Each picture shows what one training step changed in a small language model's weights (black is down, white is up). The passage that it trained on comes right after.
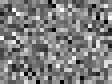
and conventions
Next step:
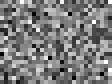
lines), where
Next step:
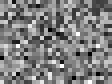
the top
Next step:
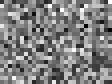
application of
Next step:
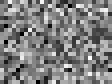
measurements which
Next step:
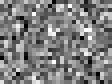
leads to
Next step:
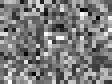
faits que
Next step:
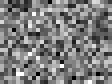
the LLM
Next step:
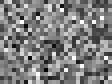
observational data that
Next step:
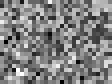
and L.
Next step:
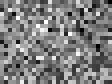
based upon different
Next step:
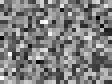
our stars”
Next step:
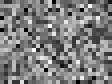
to show that a
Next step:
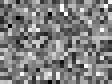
similar). The
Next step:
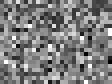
corresponding to
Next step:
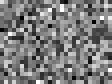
cases of
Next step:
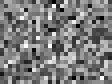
& oper &
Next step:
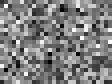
and Bauer
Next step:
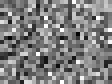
and blood
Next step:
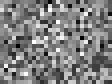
T$ using
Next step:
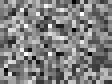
hech kim
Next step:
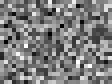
and optimization
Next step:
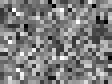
as Convenções
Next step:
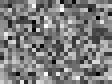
of food,
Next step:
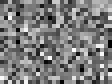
space. We
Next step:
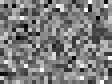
for the emission
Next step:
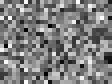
allowing even
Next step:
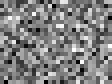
line profiles
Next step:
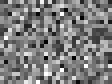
same way as
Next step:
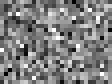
$5 \times
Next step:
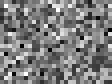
Drying of
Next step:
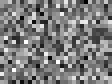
points and
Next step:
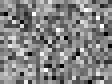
There has been
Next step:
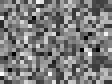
are generated
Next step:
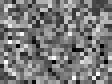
que os processos
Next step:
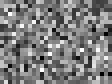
as a result of
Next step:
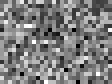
new knowledge
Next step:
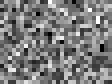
$s$ and
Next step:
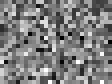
make an
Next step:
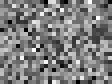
to mark each
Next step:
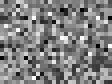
to compute out
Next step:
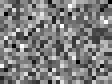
EI and
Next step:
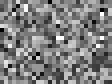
of alternating
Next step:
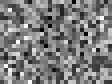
tipo de
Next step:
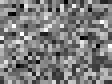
for female
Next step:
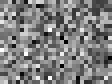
our method.
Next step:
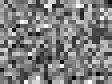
the scalability of
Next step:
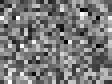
fel de
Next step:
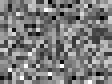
the channel
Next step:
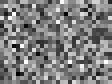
yine de bu
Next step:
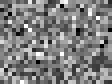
supports a
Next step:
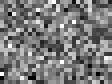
potential are
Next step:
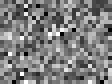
calculations for other
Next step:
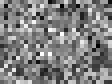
responsible for
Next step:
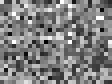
modulus Y
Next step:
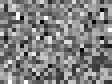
alignment by
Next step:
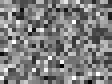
on the optical
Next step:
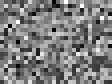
consumption of
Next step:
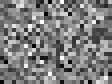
in larger
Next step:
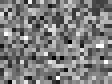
but moving
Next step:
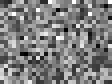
n adalah
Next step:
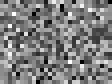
de continuidade
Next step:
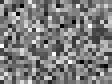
were measured using
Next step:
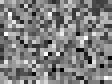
1, including
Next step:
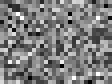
the political
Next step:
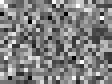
a current is
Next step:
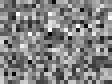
Fig.7 shows
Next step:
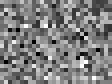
в один
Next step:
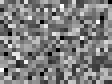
Women and
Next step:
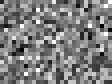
Then we have
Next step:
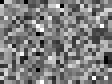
loss to
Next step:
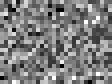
the people
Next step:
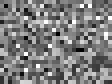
if one is in
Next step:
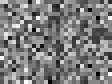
of organizational
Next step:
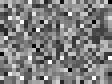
light and
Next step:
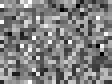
hours per
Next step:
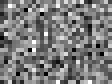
Sociais e
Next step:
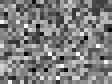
be mixed
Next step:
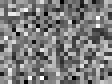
*Journal of
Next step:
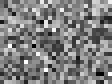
theory studies
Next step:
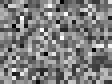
y la cual
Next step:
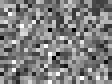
as a kind
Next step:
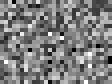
the corresponding
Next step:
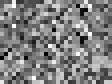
lives to
